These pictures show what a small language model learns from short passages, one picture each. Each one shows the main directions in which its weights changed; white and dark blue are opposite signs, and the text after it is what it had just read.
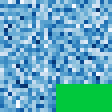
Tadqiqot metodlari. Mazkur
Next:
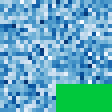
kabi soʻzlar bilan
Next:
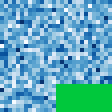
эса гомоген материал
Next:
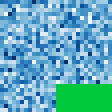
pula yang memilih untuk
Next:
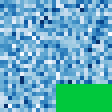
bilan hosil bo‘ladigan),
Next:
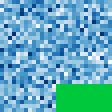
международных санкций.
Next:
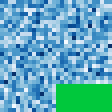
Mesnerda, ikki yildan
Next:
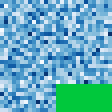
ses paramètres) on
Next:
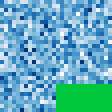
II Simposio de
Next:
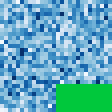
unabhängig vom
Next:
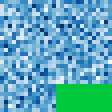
Mittel für große
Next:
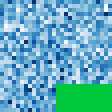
ham samarali emas, chunki
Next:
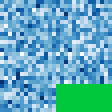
este “case” deverá ser
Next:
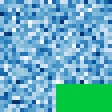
студента; - формування
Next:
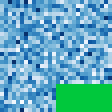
ishonchni tarbiyalash
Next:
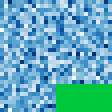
Social Sciences for Primary
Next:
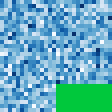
professor v.b, filologiya fanlari
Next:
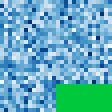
margens e costas
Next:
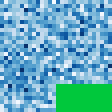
«свобода от...»
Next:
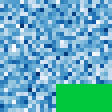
rouge, Paris,
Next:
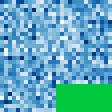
it's feasible to harvest
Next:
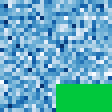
платформа, как и платформа
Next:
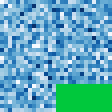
kurangnya pembeli,
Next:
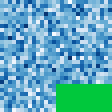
momento em que este profere uma
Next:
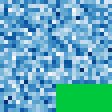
Er ist nämlich nicht
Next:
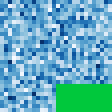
пацієнтів з
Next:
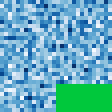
194 bet. 6. O'zbekiston
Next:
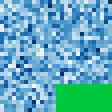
integratsiya qilish usullari." The
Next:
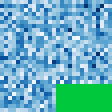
menghasilkan bunga yang
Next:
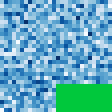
bo'lgan mahsulotni
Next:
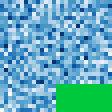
alumnado valora en las
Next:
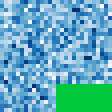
9. **Abolhasan,
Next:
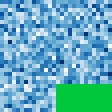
factor score 6 for analysis
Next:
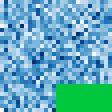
ortaya attığı
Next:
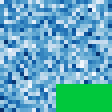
va ularni saqlash joyiga
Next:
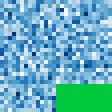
perdidos. Para tal,
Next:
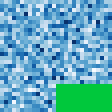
144 taga yetib,
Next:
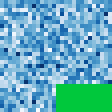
graphiques ci-dessus
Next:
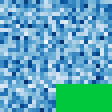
nisbatlarini aniqlashtirish ²
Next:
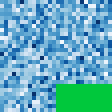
ator e pelo sistema, quais
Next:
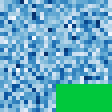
ve yalnızca
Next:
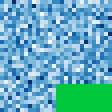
бўлиши мумкин.
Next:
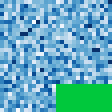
observa ningún crecimiento.
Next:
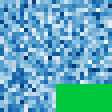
ou le texte dramatique
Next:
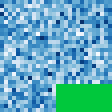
neuen Regelungen werden
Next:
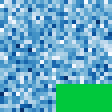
General Office of
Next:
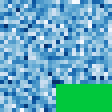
“Sugestões” ao
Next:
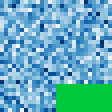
олган ҳолда капитал
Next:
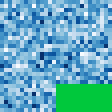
صعب، يعز
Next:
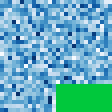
Editors are reviewed using a
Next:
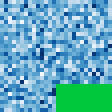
conjunto. Tanto interrupções
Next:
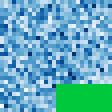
rasm chizish,
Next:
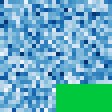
La información entre prestamistas y
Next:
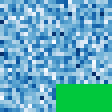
mit ihrem Umfeld
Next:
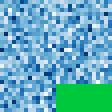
el servicio que utilizan, no
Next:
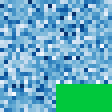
individual que se realizaba desde una
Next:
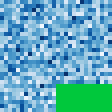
2 - Manifestações
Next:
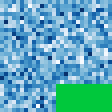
videoaula. A partir do
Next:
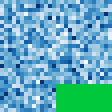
y cómo su identidad influye
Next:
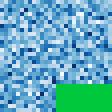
UML y BPMN.
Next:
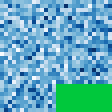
*JAMA Intern Med.*
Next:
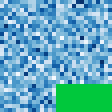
Satu, 13 Oktober
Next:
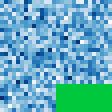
du projet d'autonomisation
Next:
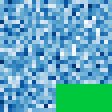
davrining ijtimoiy-iqtisodiy va
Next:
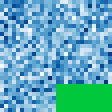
berdiskusi kepada
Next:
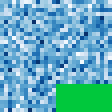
таврам*, юношей
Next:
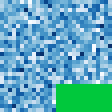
por trauma externo que causa
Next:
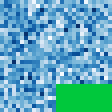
deficit de popularitate
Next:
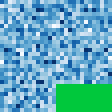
a un crescente impegno
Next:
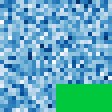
ou *Da-vid*, dont
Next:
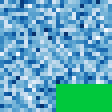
других. Кратко,
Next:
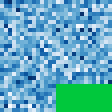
objetivo é evidenciar como uma
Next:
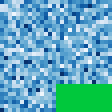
umocnienie relacji
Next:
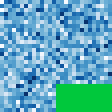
«Європак», що
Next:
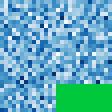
conjuntura brasileira.
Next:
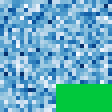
RHB; Q_1 = mit
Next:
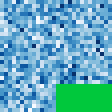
настроения у контрольной
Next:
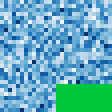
manutenção e de consumo
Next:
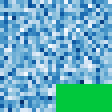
increasing. This can be
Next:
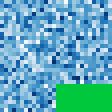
day (9 and 16 h) with
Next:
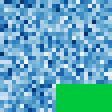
His poetry, short
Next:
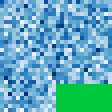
Yot el bu yigitlarga
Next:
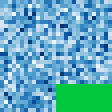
восприятии речи на
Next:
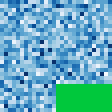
de William Bryant.
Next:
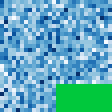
fors, arab, rus
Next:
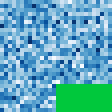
schon vor Projektstart
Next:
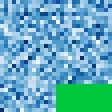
necesario para obtener datos
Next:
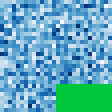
a qualidade da água dos
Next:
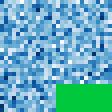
dinamikani aniqlash.
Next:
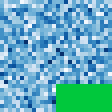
opdrachtgever in
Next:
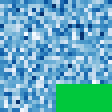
jami 7 bosh quyvonda
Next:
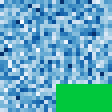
o'tab qaytgan shoir
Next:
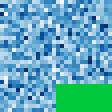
nueva composición (en la
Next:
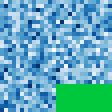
την υγεία του
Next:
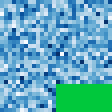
IFRSs werken
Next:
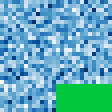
dinâmico de um padrão
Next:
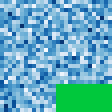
qilishnigina emas,
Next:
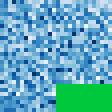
Donetsk Peoples
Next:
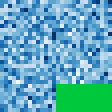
dan sabtu yaitu berkegiatan
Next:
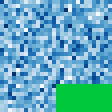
européias, porque o que
